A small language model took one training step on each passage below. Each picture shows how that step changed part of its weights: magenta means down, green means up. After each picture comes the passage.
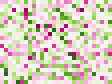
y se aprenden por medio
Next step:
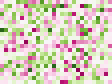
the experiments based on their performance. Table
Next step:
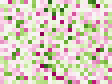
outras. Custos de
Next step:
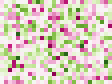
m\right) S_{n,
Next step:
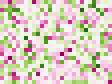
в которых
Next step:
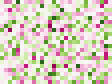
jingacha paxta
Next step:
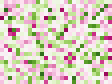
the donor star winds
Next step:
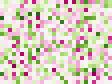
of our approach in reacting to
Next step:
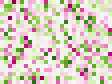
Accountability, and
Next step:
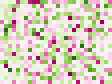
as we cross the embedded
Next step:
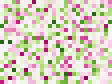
trends in the domain related to
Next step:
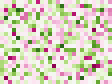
the manuscript.
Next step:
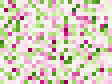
guidelines are assessment
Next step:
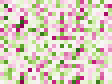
no experimental, corte transversal
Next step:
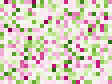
to observers. In other
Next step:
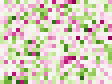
but later also was applied to
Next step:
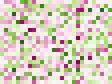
a limiting speed for all observers
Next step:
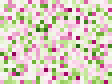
render pulsed emission
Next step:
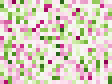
3.467~hr period and
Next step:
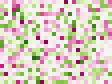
strain is non-zero,
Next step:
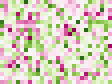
to complete homework rather than
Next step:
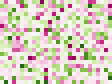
roadbed soil, which
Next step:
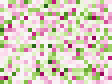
signal beams for injection into
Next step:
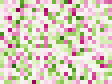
value of duckweeds
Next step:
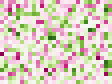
mumkinligi kabi
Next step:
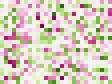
the development of the paper and approved
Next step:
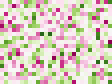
"sosyalist bir
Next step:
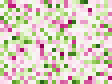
(Urabe et al.,
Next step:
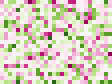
For instance, real spins,
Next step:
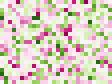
twistor string theory.
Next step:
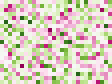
fast depletion of our
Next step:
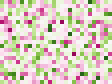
con mayor proporción en
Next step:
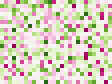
was used for dynamic temperature simulation,
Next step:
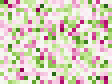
bolalar bilan ishlash
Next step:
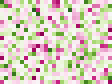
Wolfram Alpha can be
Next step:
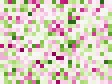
OK f) Utilizar
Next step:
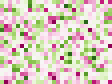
from Contour Improved
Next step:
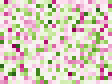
output gates—to
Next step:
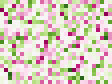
harakatini aniq
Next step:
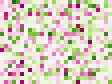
are characterised by a narrow
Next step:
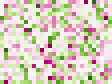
to smaller duct radius
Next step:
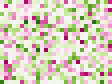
were prepared at different
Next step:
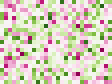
by functions on an underlying space.
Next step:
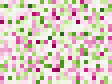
the SETAF network are the
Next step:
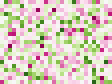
in the last article about
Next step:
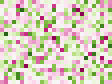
the metal – ligand
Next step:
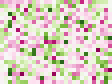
roughly a factor of 10 for
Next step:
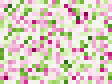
HCV терапия
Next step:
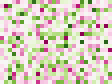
eng ilgor davlatlari
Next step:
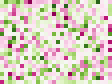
subtraction procedure described above and
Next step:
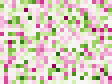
disediakan dapat
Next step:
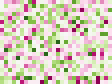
promotion, funding and
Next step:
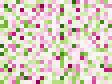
\hline \end{tabular}
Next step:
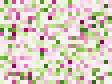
express the vertex in terms of
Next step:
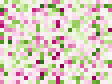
red dye and 20
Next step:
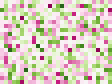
the origin and gradual development
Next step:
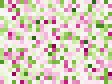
of the official human evaluation,
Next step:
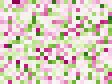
mubolag'aning bir
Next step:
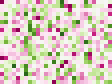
Based on the explanation
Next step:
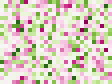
emas, pragmatik
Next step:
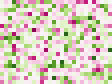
ясси пичоқ
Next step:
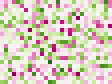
mais de uma solução
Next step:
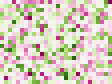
most common. [1,
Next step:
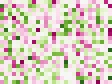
compared to the rather similar results for the
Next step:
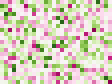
a cura di P.
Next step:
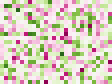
the radiation from the drum.
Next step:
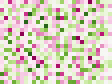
0.9987, respectively,
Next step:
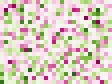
paper confirms the occurrence
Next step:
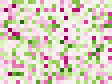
– wszystko
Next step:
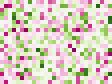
However, parenting a child with
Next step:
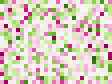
^a National Institute of
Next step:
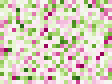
or were equipped with
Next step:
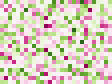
in organic matter flux
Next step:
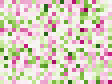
to the unaccelerated
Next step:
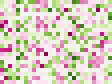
locuitori ai
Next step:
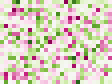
of ZnO species. Figure
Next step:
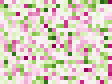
the main results of this paper, including
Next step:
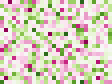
to make explicit calculations even
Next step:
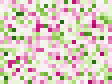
the first Secretary of the
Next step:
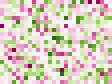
to some musically important gestures
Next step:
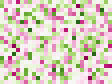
research will comprise of respondents
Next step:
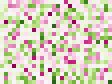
effect that occurs when the
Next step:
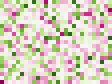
de Escritores y
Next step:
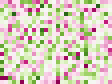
and practitioners to design
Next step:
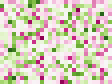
her gün aynı
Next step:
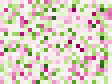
MFG-1 or
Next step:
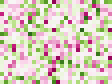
stored at the EEA's
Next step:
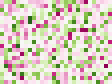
number of exterior faces}.
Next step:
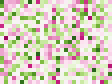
specific software architecture can
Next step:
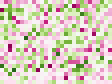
довіри суспільства
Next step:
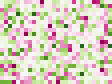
livelihood, the
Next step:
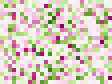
área intermedia de
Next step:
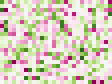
that the pursuit of high performance
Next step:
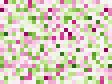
the function of nervous system.
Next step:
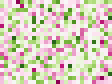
beriladi. Kalit
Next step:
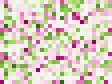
F. HASAN,
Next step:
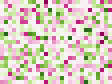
the events of the Rwandan
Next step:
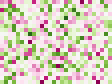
во многом
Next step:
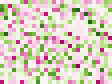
the sending. Thus,
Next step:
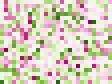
such sets, if any partition
